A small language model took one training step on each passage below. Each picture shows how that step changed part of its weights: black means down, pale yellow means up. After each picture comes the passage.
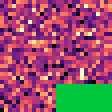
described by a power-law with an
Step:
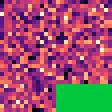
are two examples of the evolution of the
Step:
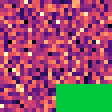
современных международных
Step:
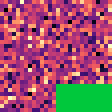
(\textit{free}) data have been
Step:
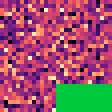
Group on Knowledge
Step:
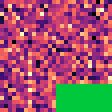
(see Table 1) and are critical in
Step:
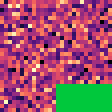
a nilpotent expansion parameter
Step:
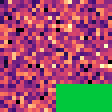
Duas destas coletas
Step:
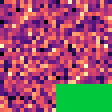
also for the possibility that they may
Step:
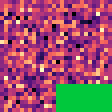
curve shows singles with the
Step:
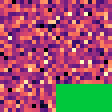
large impact parameters. \section{The
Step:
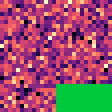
Desse modo, este trabalho
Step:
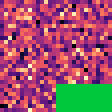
convertido en una herramienta
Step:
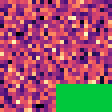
the large FM coupling between the inner
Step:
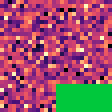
Table~1) may indicate a less
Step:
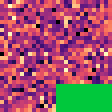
clock region boundary at the same time.
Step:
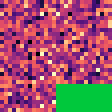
limits we have derived, both from
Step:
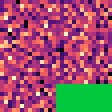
social será prestada a quem
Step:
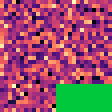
que se concentram-se na
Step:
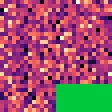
асарининг бир неча
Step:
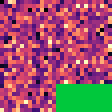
different models: the faster
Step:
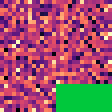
dos parceiros da empresa
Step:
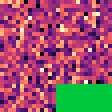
Ustinov NV. Vector
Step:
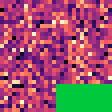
50% de los niños experimentan
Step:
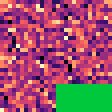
Pada Gambar 12 dan
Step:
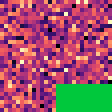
uchun tanlangan usul
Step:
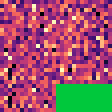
Sexo de los pacientes
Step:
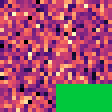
hayotimizda tutgan
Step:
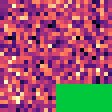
Rossiya hukumati
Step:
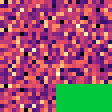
birimizni ma‘naviy
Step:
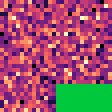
bo'lishining sabablari
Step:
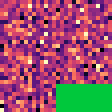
resulting images, as it would only
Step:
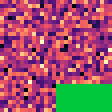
case Q can be evaluated as a energy
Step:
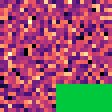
esforços com vistas à
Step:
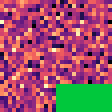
command of Mathematica
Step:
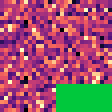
base al conocimiento que
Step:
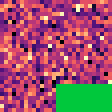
2010), otantik lider
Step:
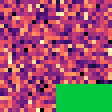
миграции и направлений
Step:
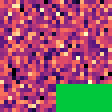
however, their wall-plug
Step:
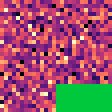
Parameter & Value \\
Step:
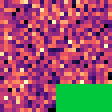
2. Бровченко А.
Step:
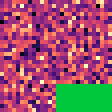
dieses Verfahrens
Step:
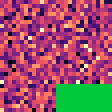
concerne 13 apprentis
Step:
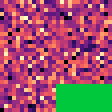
absorbing gas shows high
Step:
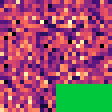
de la calavera,
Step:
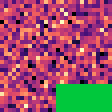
resurslar va ustuvor
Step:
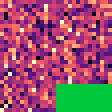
Jurnal Hukum*,
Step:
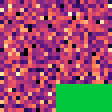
espécies, principalmente
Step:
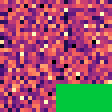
state. Since the Hamiltonian
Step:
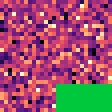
in Fig. 26a shows how
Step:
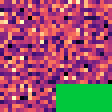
hinders progression and
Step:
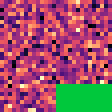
optimisation of a power law with
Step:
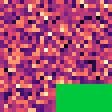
energy-momentum tensor can be
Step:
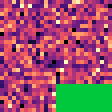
of existential needs, which are
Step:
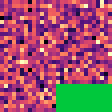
be strong or weak, due to the
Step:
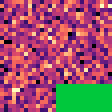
listed in the PDG
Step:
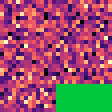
calculated similarly to the full curves,
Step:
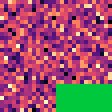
a dense tensor (100\,GB
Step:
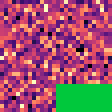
(on the NN and DFT
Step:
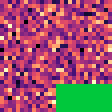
экологической устойчивости
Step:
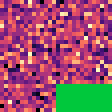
most nodules are benign,
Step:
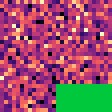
muutaman kuukauden
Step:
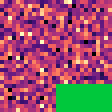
without the plasma, and we measure
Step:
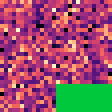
cipher-image shown in
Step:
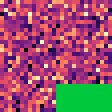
Формал ҳақиқат
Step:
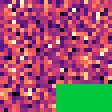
responders. Participants
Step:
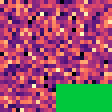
transformation \cite{Villain},
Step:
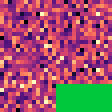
авторы пришли к
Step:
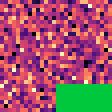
ilet - 3 Gel bugün
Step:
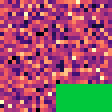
solution of the new equation, which leads
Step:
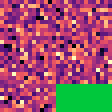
space outside the hole is
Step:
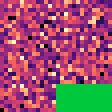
ko'rsatadi. Shuning
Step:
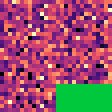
is specified by its observables
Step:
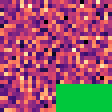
for the lock-in measurement was
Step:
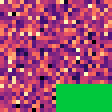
xalq. Qodir
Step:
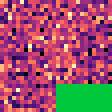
External Magnetic Field on
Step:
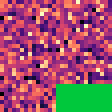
most VB and IVD segmentations
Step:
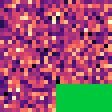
claim that the jets are the
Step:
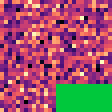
= \overline{\lambda}(u) +
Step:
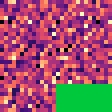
pocas ocasiones
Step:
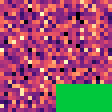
лише один раз із
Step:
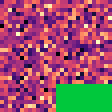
therefore sufficient phase randomization.
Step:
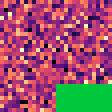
exports, GDP,
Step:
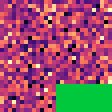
физиологических знаний к
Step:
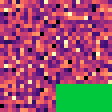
H. and Wille, L. and
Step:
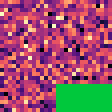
homem e colocava a
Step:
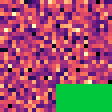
a substantial orbital
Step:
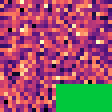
contamination between RUE
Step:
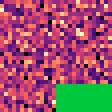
rivojlantirgan [4, 10].
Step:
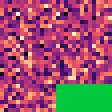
learning,'' \emph{Nat
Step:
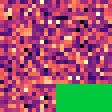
of weakly-bound nuclei
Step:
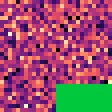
de Cinara Ribeiro que
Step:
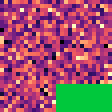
obviously assigns identical total
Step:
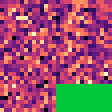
saing pendidikan Hindu melalui
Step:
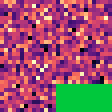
first part of the corollary follows
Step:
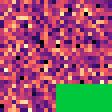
en la República de
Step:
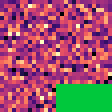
both directions are possible, so the
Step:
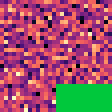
щодо протидії
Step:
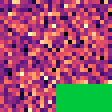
т.д.) на тему
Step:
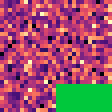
что могло приводить к
